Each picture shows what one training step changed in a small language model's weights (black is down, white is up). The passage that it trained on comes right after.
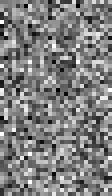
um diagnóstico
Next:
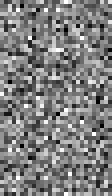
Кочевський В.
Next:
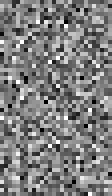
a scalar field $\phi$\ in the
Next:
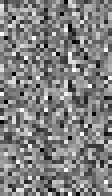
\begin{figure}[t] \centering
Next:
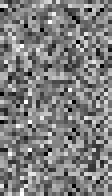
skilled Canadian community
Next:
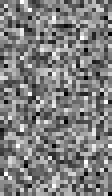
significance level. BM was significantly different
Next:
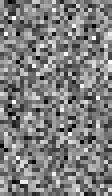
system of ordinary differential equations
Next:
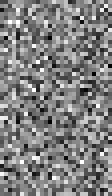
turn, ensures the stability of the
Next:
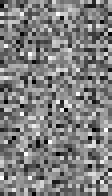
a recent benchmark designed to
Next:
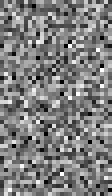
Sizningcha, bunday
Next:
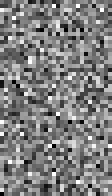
with the same nuclear spin. The
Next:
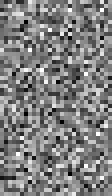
urban zone,
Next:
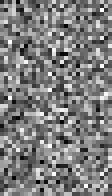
was found to be robust.
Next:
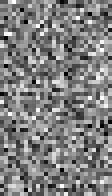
guide to the eye.
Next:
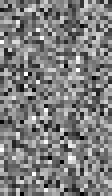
that, while the axial gravitational
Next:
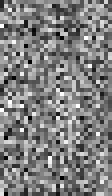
al. Análise do
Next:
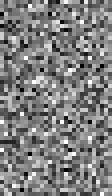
asymptotic probability distributions obtained
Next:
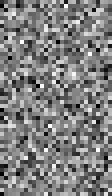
conclusions and of uncertainties
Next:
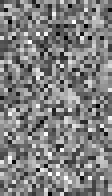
minimizing the $\chi^2$
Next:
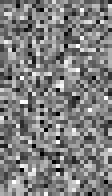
extension of $LG$.
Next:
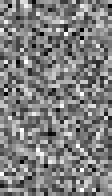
increases flexibility, enabling
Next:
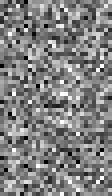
Turan, Refik.
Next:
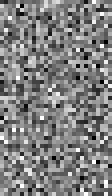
in the Digital Transformation of
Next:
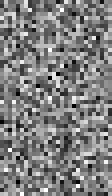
les centres industriels les plus
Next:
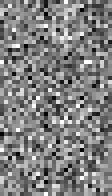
& \xmark & \cmark \\
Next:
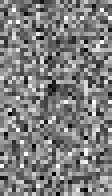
(so there is a factor 1/2
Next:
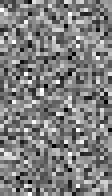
are never switched off
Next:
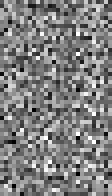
Universidade do Amazonas,
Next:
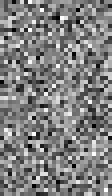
of the self-assembling
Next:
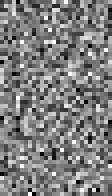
was analysed using descriptive
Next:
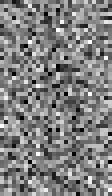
the region.} \label{ftle}
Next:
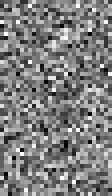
accomplish this, a
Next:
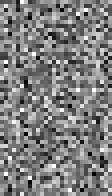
observed in the outcomes were
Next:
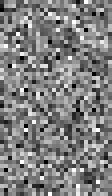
et aux énergies
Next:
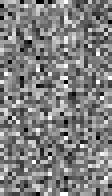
can be easily determine that
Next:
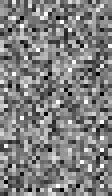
qubits analyzers implemented with
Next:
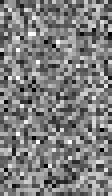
In our model, the apparent
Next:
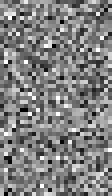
those who study painting should master
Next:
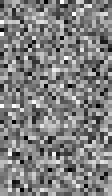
be hired based on their
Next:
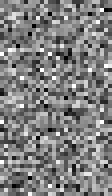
de sol élastique
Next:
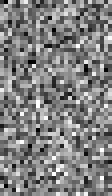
coefficient $\mu_{0}
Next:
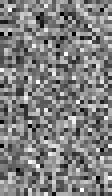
division into inanimate and
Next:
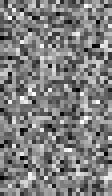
stage, and weight if relevant.
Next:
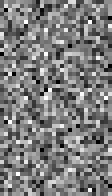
needs up-to-date and
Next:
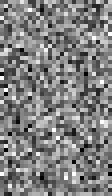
chain. If only couplings up to second
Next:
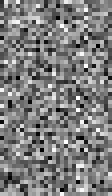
indeed be the correct value if
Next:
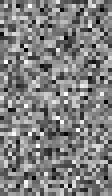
account the citation advantages of
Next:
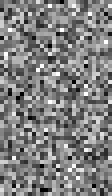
EJA abrangem os
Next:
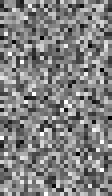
and a number of knowledge providers, on
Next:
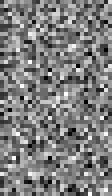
69 years. while the least number
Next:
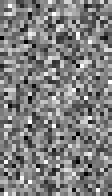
species. *Land-use
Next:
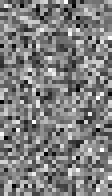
ettirgan holda,
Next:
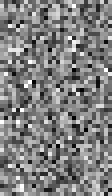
$. \begin{align}
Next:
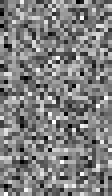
This would make nearly sure that for
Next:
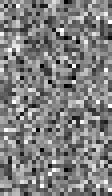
$g$. If we now expand
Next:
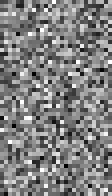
of continuous improvement and the learning
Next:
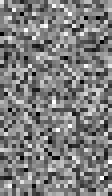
meragukan, jumlah
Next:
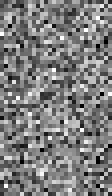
strategis, karena ekspor
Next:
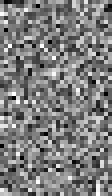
between-group variation in cases of
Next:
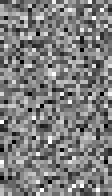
aspect of providing sufficient space
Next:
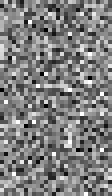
e a constante exposição à
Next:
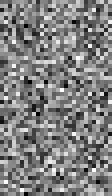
has become an unreachable
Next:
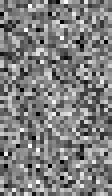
asymptotic behaviour of
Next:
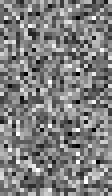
les steppes de la
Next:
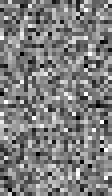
40 patients hospitalised
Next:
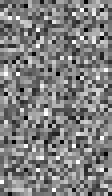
allergic rhinitis and
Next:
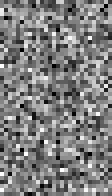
level} This dataset, sourced
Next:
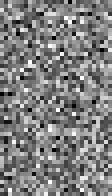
around that age. After
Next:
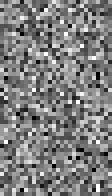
gain of vector quantization rather
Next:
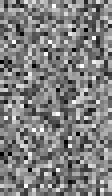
preference. Overall,
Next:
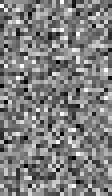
domain 3 with terrain
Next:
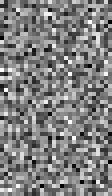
recent adaptive reuse for
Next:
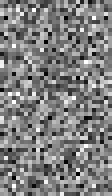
- \langle n_{\rm o}
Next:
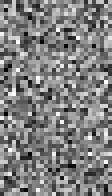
may explain why the measured size of the
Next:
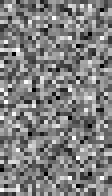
HTF at the start of the
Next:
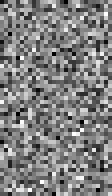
detection algorithm results. Table 4
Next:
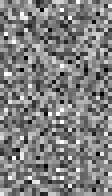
this kind of individuality can
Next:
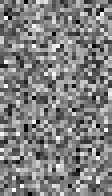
o acolhimento institucional e
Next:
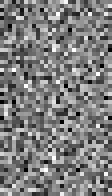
for enhancing individual resilience in
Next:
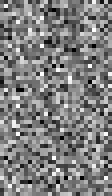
this section, we present the results obtained on
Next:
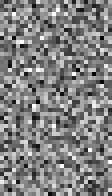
publice. Mai mult,
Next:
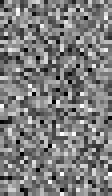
the simplest models that induces
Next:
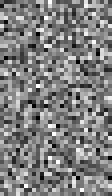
országra. Ez
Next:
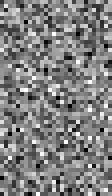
the first observation of water-wave
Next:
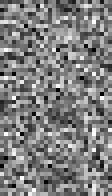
(c) walking space and
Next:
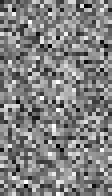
internetdan g'arazli
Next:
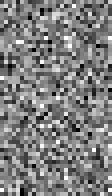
performed using sheer performance metrics
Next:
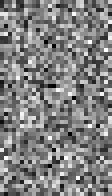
in the survey, you agree
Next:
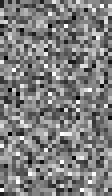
PAMD method with sampling of the
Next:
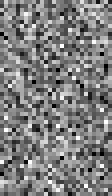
forecasts of exogenous
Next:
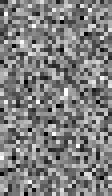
delle verdure e delle
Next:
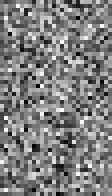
hops, potentially increasing
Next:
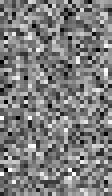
star formation, confirming previous
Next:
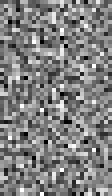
fraction in the bottom panel
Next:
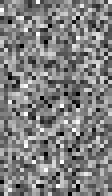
Individual M.} & {\bf
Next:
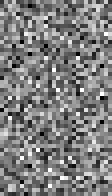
Bugungi kunda
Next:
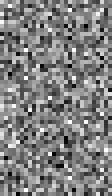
할 수
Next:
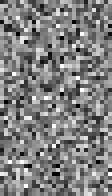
either distribution. Fig. 4 The ratio of
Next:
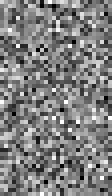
the insulator phase appeared
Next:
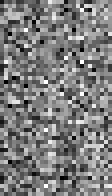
biomarker detected by
